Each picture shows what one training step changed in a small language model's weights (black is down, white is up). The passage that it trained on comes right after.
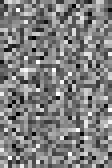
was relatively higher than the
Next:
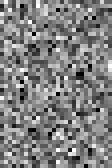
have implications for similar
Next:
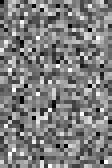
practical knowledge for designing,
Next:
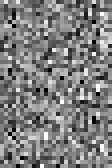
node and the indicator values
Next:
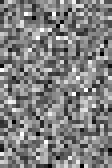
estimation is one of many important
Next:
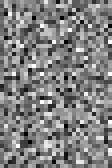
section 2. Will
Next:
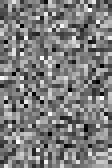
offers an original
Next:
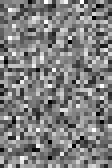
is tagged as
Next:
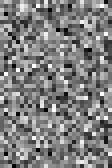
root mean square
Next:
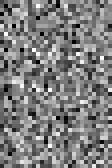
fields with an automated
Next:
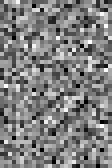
and learning process a lot
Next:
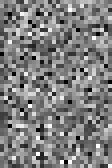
technologies to be validated
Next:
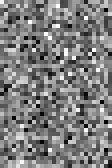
D- glucose,
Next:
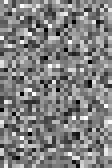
established considering various physical
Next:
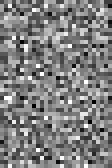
reference frame, the
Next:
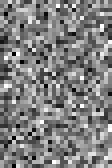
TAM to capture the
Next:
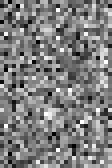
Accepted: 25
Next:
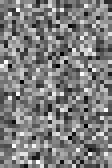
in accordance with that proposed
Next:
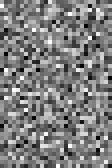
our project, cheering us
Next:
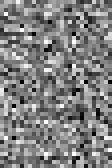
about content from the training and may
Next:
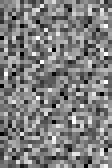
a process that does not
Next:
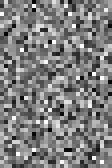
jobs and roles,
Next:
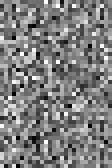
*B. subtilis*
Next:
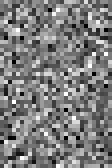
and approved the final
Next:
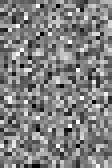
fans, the perceived
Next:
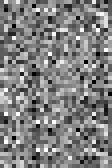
and implementation of necessary
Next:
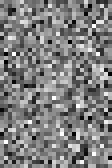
songs exist. As with
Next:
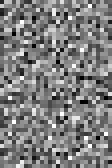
experimental design of this study,
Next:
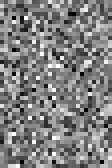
Watershed Management
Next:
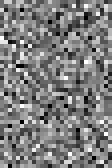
of the established medical
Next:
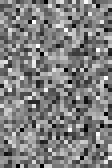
red book of the
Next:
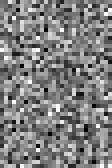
of Health Promotion
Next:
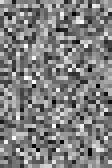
haplotypes were
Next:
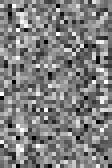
and reduce the lecture
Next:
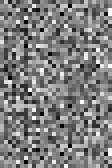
Ref Ref Single
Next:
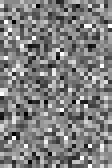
expression. We conclude
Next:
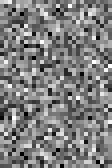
opinions. As a
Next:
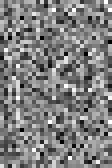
bentonite it was
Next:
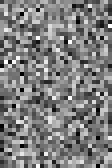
using annotation to change model
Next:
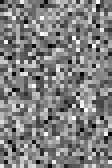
just one new word,
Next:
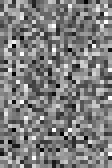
The author confirms
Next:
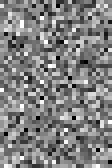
The reactions of ions
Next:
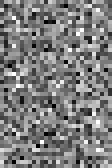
also developed methods for performing
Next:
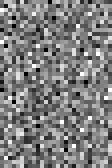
empirical criteria
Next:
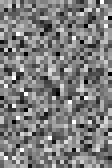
the hydrochloride
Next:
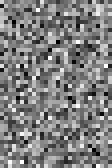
lacking with ICT
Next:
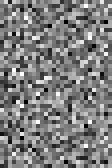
the AMM's that
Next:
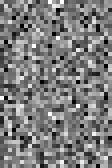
to Ayukov &
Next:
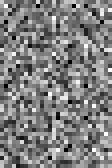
predare și
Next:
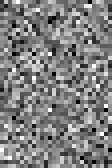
is necessary for the understanding
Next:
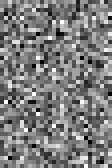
lead nitrate solution.
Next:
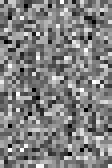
drives 80 %
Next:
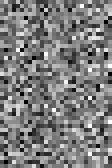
H. Borrmann and
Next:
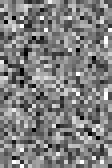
who otherwise would never
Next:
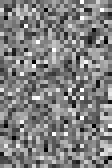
project now includes both
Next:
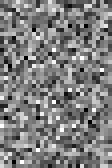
input again by focusing
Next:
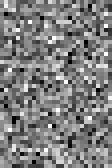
in the first place, and
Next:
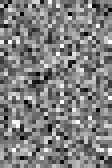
curve corresponds to
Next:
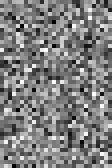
frequency and probability across
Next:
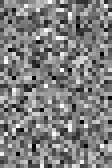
important. The exchange rate
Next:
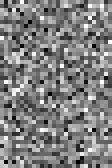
(excluding the
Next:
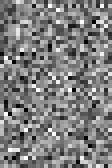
with Access database),
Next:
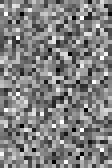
in healthcare, involves
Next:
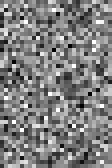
of self-efficacy
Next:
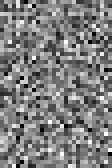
which facilitated data
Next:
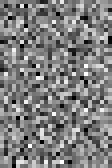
Secretariat of
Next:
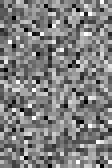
school students is that they sometimes
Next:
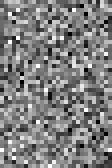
in that there are increasing number
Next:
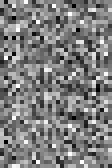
meta to para and
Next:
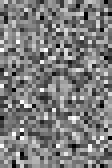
a symbol of
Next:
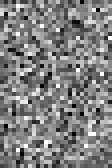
five educational institutions
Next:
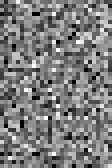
students change or as teachers with
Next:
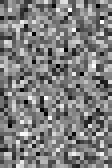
which begin to work with
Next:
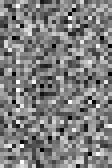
all the seasons in
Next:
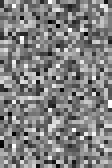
of operation in planning.
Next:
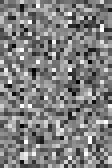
equations, one relating to
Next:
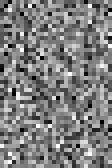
here, between the forms
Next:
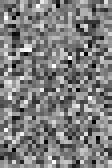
use of anomalous
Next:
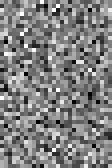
Harmonic strain
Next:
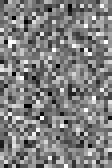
Nigeria. The town
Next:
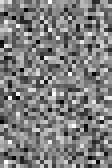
several items in which children
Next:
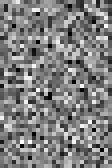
and as a result, the model
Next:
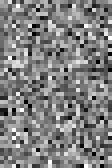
CHEK2 variants
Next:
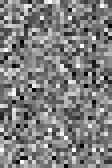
others. The scientist
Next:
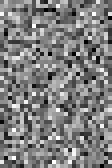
and are not so great as
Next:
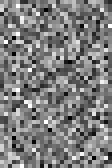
stage and at the joint
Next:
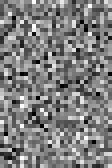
between individual psychological
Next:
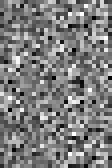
on the institution, the research
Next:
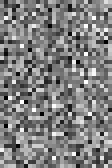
KnP . Some
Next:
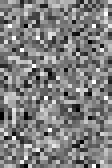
modernize their financial systems.
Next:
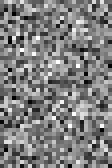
results have shown that the output
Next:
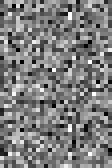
model of technology theory
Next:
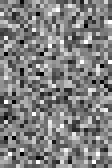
aesthetics. Their
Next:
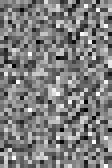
– Yes Notes:
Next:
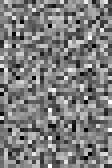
the theory of parametric
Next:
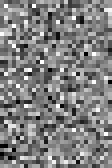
contains an explicit
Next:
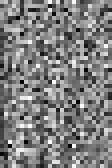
to ensure that generative
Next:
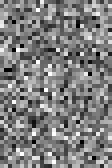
performance according to the ranking
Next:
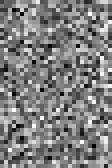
name”) is a
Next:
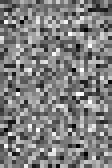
persons engaged in
